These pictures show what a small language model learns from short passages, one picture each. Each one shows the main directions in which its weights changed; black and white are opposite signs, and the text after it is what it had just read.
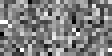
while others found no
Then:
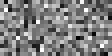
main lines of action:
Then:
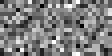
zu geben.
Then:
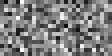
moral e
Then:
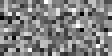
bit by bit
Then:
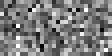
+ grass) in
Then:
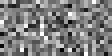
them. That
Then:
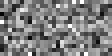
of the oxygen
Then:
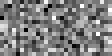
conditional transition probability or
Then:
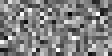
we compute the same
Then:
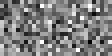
but hepatic
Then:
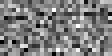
amplo, que
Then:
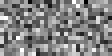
merit for quantum
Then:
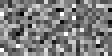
sliding of
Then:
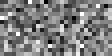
first moment for such probability
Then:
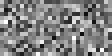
procesos de
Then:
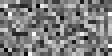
processes. Numerous
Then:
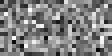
couplings of simple
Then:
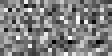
through the phase transition,
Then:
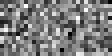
hole's spin.
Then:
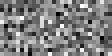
requires extra
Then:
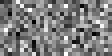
automated validation
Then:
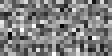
**term of
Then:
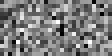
voltage regulation.
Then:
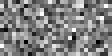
be applied for the
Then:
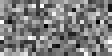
transition, $\Omega$,
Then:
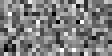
que por si só
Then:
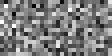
retention of 6N
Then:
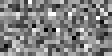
these relationships,
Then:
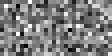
SCADA и
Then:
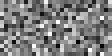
its protective action on
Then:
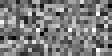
and also by Eq.
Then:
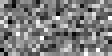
positive $\chieff
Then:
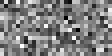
Figure 10 shows the results
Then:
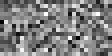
formulation of the
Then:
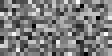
nm and scaling
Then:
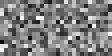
significant fraction of
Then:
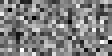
teaching the child
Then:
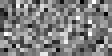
I_H)$, where
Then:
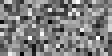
transliterated as
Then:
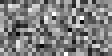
Milton S.
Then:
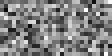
by shielding and
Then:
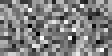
atom systems where the
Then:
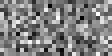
many experimental searches
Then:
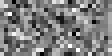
y Cuzco
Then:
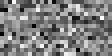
знань та
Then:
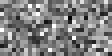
the PAGA
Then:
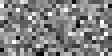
Another example is
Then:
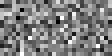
Most of these
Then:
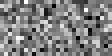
of these features might be
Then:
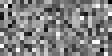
finds extensive
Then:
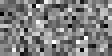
of basis functions for
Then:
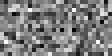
this end, the physical
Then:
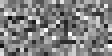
observation is too
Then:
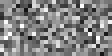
Near Memory
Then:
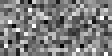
especialidades também
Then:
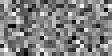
birga esda
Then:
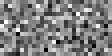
para compreender
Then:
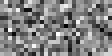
trifft nach
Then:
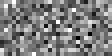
density in units of
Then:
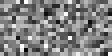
of the density field.
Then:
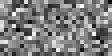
than that of carbon
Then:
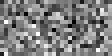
for our newly proposed
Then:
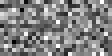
field-use of
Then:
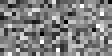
equivalent GR
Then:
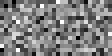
circuits of
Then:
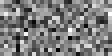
probe the same length
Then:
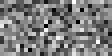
and conformal symmetry
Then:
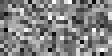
subsamples from the
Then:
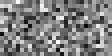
allergy treatment
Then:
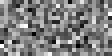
computed. The
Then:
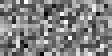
of the entire
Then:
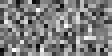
Salah Pada
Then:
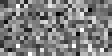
Estórias do
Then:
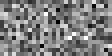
regulation of labor
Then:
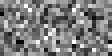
0$. For both
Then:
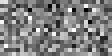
advanced control strategies with
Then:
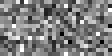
of the spectrum, which
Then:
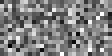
Ibarra este
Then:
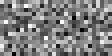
of infectious
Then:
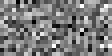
was no statistically significant
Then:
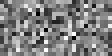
II shaxs
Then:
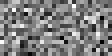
by the scaling
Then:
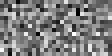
current therapy
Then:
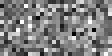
years. On a scale
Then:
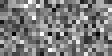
fixed value or can be
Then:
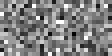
consumption is more
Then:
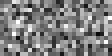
$v$ with
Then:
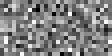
je imeti)
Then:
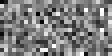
social base. He
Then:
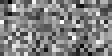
have regard to the
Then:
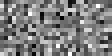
6 Particle size
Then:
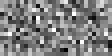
akár a
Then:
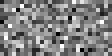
the partial density of
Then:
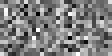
в РУз
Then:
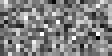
variation as a function
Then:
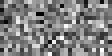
data sets containing
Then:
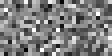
considering that the standard
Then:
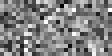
retrieved phase
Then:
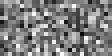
works as follows for
